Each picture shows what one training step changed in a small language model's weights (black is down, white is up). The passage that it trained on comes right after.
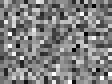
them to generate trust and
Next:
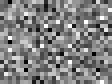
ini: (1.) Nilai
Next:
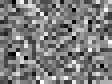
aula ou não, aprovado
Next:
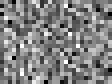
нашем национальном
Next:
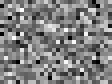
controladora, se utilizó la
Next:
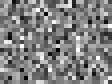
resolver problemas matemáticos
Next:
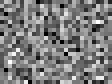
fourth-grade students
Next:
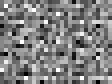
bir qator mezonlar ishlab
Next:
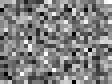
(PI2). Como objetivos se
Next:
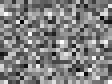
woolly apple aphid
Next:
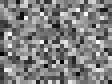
eng keng tarqalgan
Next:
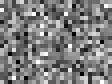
e o cênico como modos
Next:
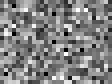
албатта, ўз фан
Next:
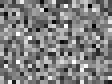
Hate Crime:
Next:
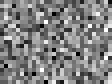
компетенции должны
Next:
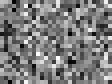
diferencial frente às atribuições dos
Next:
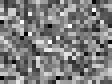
déchets est statistiquement
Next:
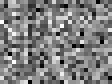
sedangkan kontribusi dari
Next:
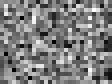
bu siyasi yöntemi,
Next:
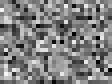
davlat mexanizmi orqali tartibga
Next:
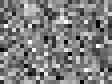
de 1 dia de remição de
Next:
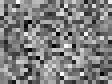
auch von Fotografien in
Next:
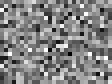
16 *km* de altura
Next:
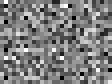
регулирования в целях
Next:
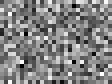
Valle del Cauca será un
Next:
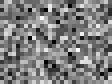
за ним, так и
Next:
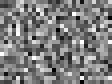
repli de notre âme
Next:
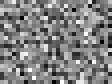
wordt en komt tot de
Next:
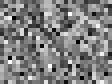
Nigéria ou la Côte
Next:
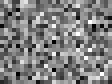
yordam beradigan yangi o‘qitish
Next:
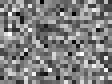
Cleaning of Salt Water
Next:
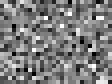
kabi moddalar lavandaga
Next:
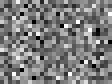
have been analyzed using
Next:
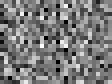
З., Ашурова Н.
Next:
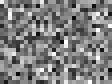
saqlab qolishga xizmat qilgan,
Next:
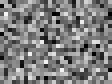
Sciences, Associate Professor at the
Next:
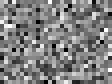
олиб бориладиган
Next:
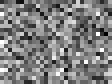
à rassurer les
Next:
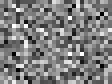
onde foi observado se os resultados
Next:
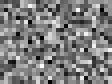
Xususan, O'zbekiston Respublikasi
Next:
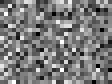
olmuştur. Öğretmenler ve
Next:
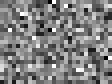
у розуміння загального значення
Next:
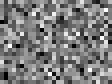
zarur bo'lgan huquqni
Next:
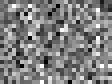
PLA - пластик 1
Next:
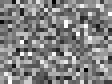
Lucio Costa vence o
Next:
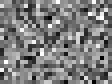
e privadas, bem como nos
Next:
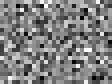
Se parte del diseño del
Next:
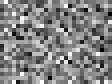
в раннем возрасте
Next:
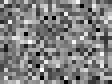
k-means (Tabela 4),
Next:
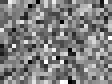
não teve intenção de realizar diagnóstico
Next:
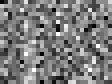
قام بدوره في
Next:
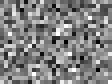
/ grundriss III
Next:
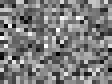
belli quella intrata
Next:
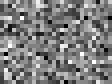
und bewusstes
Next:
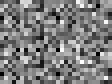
Markaziy Osiyoda shu
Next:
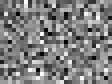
rządowi, a 114
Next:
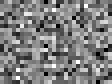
Il est donc urgent
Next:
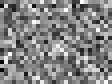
sin embargo hoy y
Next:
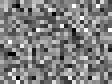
indivíduos pelo acúmulo da
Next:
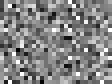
ухвалювати від
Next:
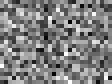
Amir Temur merosi
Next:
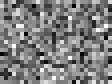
pembahasan , dapat di
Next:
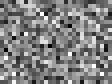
a estrutura científica de interpretação
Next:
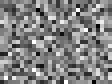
madrasaga yondosh qilib
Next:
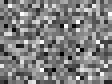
orasida oʻzini tezligini
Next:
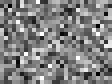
do estresse oxidativo
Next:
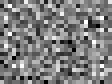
Декоративні ознаки
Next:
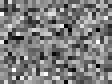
on hydrological plans
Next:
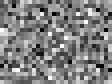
olishimiz mumkin: “...Amir
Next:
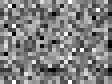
таъсири назаррас
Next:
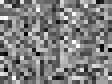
pengaruh latihan
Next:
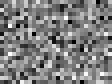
Botswana with normal
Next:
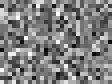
yaratish va folklor tilini
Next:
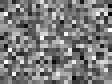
established. No treatment
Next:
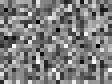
prisión de seis a 12
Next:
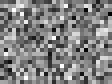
опрошены с це-
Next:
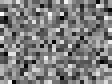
crítica y el diálogo en
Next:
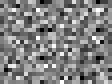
ugyanakkor abban a
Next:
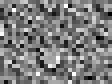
на колеса. У
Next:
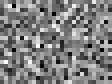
и численного моделирования
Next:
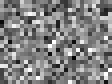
e tiveram o fardo
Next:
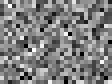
Юлдашев Ботир
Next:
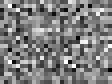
— введение несколько
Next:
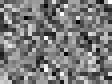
soat, ba'zi
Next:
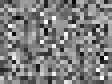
ramzlari. — T.:
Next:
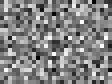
средство повышения качества
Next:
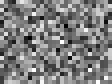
e história do lugar e essa
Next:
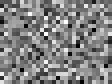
de un proyecto en la empresa
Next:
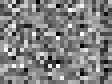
– Бактрия,
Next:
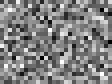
зазначалося, що
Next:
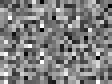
usefulness of the
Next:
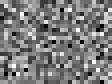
программы селекции.
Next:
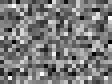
vaziyatlar sonining kamayishi,
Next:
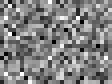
ижросини таъминлаш
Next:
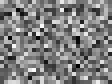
e consenso. Figura 1
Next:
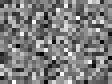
siyosatining eng ustuvor
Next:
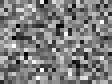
seja assim recepcionados mediante a
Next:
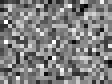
hortalizas y semillas
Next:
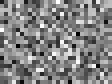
instâncias ordinárias que
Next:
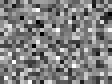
готовність до ефективної професійної
